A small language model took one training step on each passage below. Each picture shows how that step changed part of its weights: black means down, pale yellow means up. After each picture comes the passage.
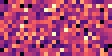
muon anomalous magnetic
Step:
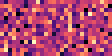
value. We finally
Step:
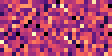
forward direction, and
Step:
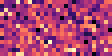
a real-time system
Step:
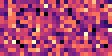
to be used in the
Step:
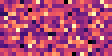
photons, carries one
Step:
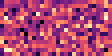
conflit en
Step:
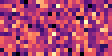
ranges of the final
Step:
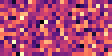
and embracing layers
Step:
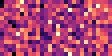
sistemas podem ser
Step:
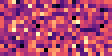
the ``leading
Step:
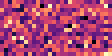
so that the probability distribution
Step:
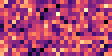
due to thermal motion.
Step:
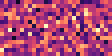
the values of luminosity,
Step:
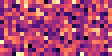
estudio - SNC
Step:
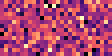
in the optical color of
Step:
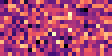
individual resolutions of
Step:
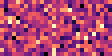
amostra utilizada
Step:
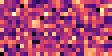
va yirik
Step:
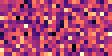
| **Final
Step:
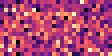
es van consultar
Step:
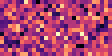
a lower number flux and
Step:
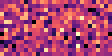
The Traill island
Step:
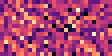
until it reaches
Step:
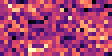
in finite size analysis.
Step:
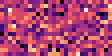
on an independent sample of
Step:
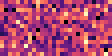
boost downstream
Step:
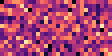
Laser Ranging
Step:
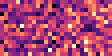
the victim
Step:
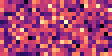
de distancia o
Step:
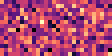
powerful tool for education
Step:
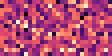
celui de la
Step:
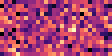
\rangle$ primarily
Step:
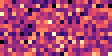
droplet. It
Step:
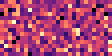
va salohiyatini
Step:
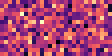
precise rules.
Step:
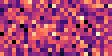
of the order of
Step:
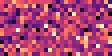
order to fully explore
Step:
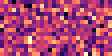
aligns with the
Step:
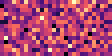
in healthcare
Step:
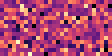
uchun zararli yoki
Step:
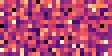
registriert oder
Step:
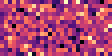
with the right model,
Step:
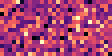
a judicialização
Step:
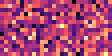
Shu sababdan
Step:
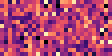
has yet to be
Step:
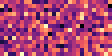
antiproton beam
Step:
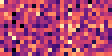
личностных и
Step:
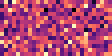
spins, is however
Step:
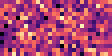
genuine multiparticle
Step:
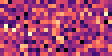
matrix in such a situation
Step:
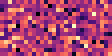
even if it is finite
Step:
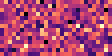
tracker and the other
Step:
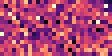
The core value of the
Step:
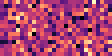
the same as in higher
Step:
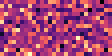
может быть
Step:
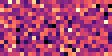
и в этом
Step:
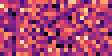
observations does not resolve
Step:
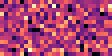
a function of initial
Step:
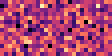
that there are only two
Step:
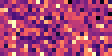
valid up to momentum of
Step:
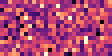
assumed the kinetic energy is
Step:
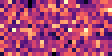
kernel density estimator which
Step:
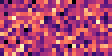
por maquinaria
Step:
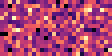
a predicted 3 events within
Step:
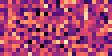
can be shared with
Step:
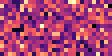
sent to both an
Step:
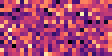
loss is calculated. As
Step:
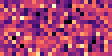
generating" for their
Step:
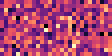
estatura foi de
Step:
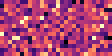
the other that is quite
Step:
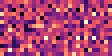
photometry system of the
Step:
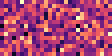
satisfies the anomalous
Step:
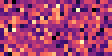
в Узбекистане
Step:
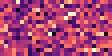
diabetic paw
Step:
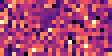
& Mal.
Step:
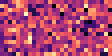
partiendo de estos
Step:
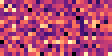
galaxies on the main sequence
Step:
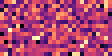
fractional coordinates
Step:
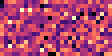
decrease due to parallel
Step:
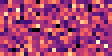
a seguir para a
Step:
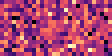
are located at the same
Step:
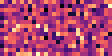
лиц, проблем и
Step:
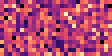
"Kini saya
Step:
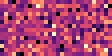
We acknowledge
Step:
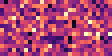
perform generalized channel estimation
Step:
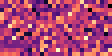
divide into two
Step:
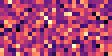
en el GII entre
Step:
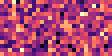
yang sangat
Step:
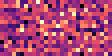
Scorecard -
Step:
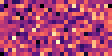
statement for diagnosis
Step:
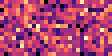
with $u_0
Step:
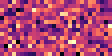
In the calculations this
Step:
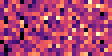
quando veio da
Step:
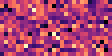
se entrelaçam
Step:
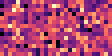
simulations of Clemens
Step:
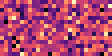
for sufficiently large width
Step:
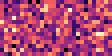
и другими
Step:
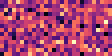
linear regression. We
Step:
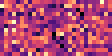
проблем в области
